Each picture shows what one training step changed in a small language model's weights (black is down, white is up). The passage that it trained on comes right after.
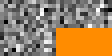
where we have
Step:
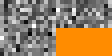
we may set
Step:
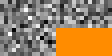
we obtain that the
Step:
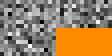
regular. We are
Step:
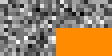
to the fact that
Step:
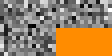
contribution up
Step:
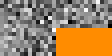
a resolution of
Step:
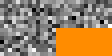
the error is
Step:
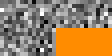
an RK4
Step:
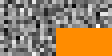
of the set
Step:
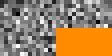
is a regularization
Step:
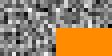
We develop
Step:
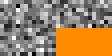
cannot be used
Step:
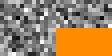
\ell$, where
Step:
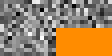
of chains
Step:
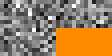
$N$ large
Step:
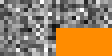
thus we can
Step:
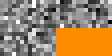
many SP
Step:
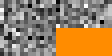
nonlinear system of
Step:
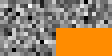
us define the
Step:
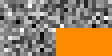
implicitly on
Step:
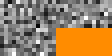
of order $k
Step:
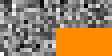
local terms to
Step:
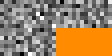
k$. For example
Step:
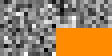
hit an
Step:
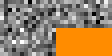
continuous derivative
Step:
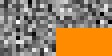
first numerically
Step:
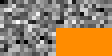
Then the sample
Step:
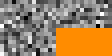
are generic.
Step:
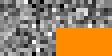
this up, we
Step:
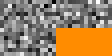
as the regularized
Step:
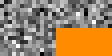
0 $ function such
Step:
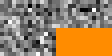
From the above
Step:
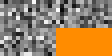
rate of
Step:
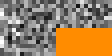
least element of
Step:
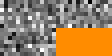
prompt the
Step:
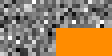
With these conditions
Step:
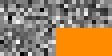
this problem and for
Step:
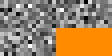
us work with
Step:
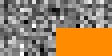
we really
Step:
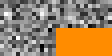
same singular
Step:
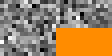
minus the number
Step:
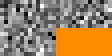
setup we will
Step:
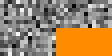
of $G$
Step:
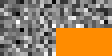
is a standard
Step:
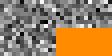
be seen as
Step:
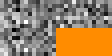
the model category point
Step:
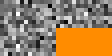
the drag
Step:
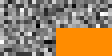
of the time
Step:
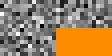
common. The
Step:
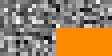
The message
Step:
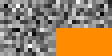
$\lambda \in
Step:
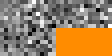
say that the
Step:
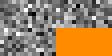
below. In
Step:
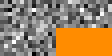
\align t
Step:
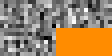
The signature
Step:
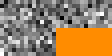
average the
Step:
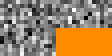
the cubic
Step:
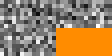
the order of
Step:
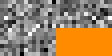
with certain
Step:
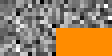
but more general
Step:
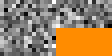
determinants of
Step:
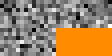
{\bf It is
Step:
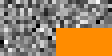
of integers
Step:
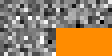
(see also
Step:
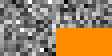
that day.
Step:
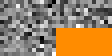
is $\Delta$.
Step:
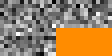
be a set or
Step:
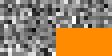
the unit
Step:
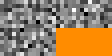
for any $x
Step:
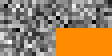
$\lambda$ in
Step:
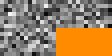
from above by
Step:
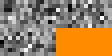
there exists a unique
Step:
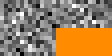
their properties. We
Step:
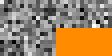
on a graph
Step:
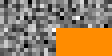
first jump
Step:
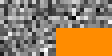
in the sense
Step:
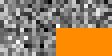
& Data &
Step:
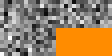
pair of conditions
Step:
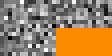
them and
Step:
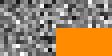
is an almost
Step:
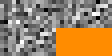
Then, since
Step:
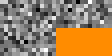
to the defining
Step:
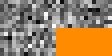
rank of the
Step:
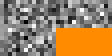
we have \[
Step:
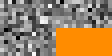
b \equiv
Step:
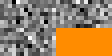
II. Then
